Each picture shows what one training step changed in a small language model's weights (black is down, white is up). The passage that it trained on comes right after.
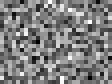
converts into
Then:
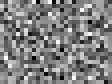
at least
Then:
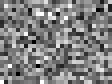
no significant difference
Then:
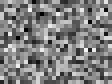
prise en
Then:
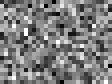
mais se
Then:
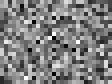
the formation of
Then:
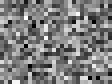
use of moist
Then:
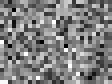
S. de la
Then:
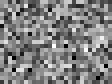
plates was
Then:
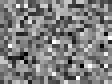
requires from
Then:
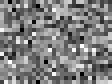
of four
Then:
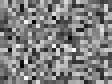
the resist
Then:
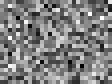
system. A method
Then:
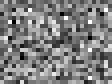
The USB
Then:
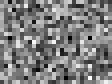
of collected
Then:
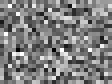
refers to
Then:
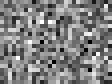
In The Field
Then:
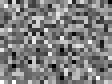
those tested
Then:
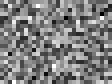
to organise
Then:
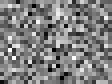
were stable during
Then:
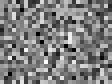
must respect
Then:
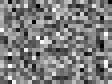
of the system.
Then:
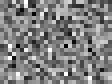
aid in these
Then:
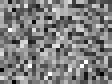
of carbon
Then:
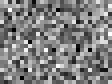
score was between
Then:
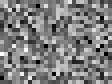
based on the
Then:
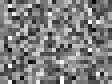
concept of
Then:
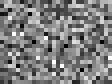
земель в
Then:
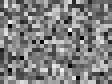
found the app to
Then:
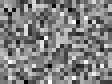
for determining
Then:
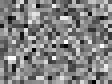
the systematic
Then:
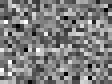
die dit
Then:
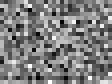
of a person
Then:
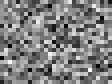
research has been
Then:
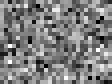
of reports
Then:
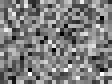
products The
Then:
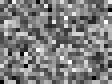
va sodir
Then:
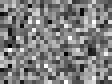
ВС по
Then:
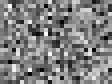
la vision,
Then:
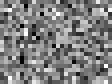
see different results
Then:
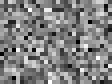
They bear
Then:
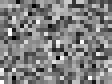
were determined
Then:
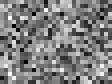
increasing the
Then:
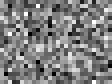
memoria de
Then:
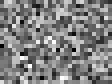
create a
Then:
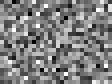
note this
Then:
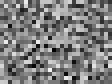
to that of
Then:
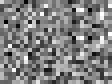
scope for
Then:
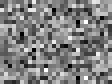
the impacted
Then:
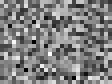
to be a
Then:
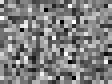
in credit
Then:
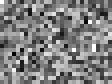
adults and
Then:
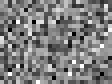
The cells
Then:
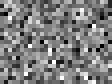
заходів по
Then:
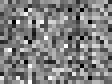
The PIM
